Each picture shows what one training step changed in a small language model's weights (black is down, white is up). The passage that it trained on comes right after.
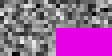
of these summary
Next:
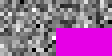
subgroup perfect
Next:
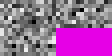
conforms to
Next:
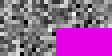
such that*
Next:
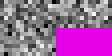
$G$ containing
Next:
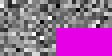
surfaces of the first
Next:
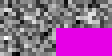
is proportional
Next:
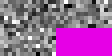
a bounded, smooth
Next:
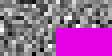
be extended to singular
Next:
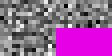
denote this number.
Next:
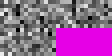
for the matrices
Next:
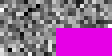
linear Dirac
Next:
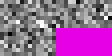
corresponding reachable
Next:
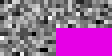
This generalizes the
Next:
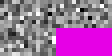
It remains to verify
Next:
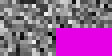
be the leading
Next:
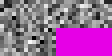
of Pure Mathematics
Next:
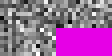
denote by $\frak
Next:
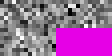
subsequence in certain
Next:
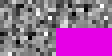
We will use the
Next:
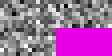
following result.
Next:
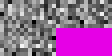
such potentials that
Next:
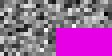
of the geodesic
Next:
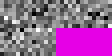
a unique normalized
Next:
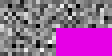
diffeomorphic to
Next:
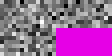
transformed Hopf
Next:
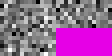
paths are. We
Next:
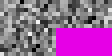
but with the factor
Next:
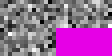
adapt results
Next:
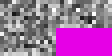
Proof.} Let $
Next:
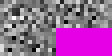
Thus, Proposition
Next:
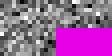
result for the standard
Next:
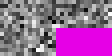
know (thanks
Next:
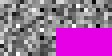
shifts now
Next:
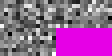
and interpolation.
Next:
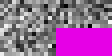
Indeed, a local
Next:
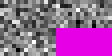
the form of
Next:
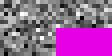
variance and the
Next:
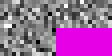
Note that when
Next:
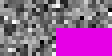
a change of variables
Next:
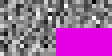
We introduce an
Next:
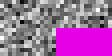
Notice \be
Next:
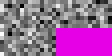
derivations}. We
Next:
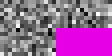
that the sum to
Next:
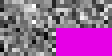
is a monomorphism
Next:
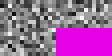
result follows from Lemma
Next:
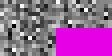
it possible to
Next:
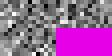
iff it
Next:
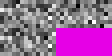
prediction is
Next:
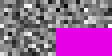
and global bounds.
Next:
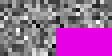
solution of the corresponding
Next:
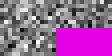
the {\em
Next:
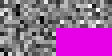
for the equivalence of
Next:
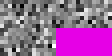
Based on the
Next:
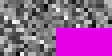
a means for
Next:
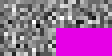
.\] Since
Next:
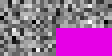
trajectories in
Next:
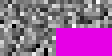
these two operators with
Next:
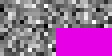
based simplicial
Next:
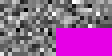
estimates for the
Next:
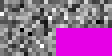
In connection with first
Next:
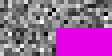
Bochner theorem
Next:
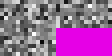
defined over ${\mathbf
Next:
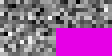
operates efficiently
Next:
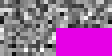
is applied to
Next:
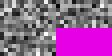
in the above
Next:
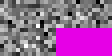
examine some
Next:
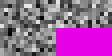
and only if M
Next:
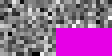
conditions. The classical
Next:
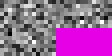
of fixed points of
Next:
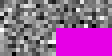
of the solutions to
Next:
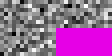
computed and then
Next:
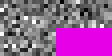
hook length
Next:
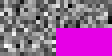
with $\eta$,
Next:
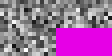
the routing of
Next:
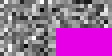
be lifted
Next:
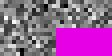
a generalized boundary
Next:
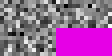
that can potentially
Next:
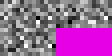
Lemma whose proof is
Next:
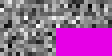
B \in
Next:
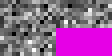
equation turns into
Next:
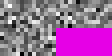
check shows that
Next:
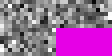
let D =
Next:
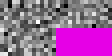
large deviations
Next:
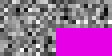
index $k\
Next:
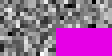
that is,
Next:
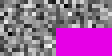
of density;
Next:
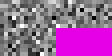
invariants. Then
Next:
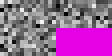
devoted to
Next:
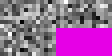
formulation we have
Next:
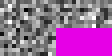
we consider the cases
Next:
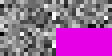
elements $\theta =
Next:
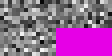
terms of the associated
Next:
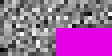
Since $\xi
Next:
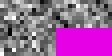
0}$, two independent
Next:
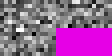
are identified for
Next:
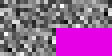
the weighted
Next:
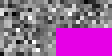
would be about
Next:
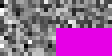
the following holds for
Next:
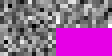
power consumption.
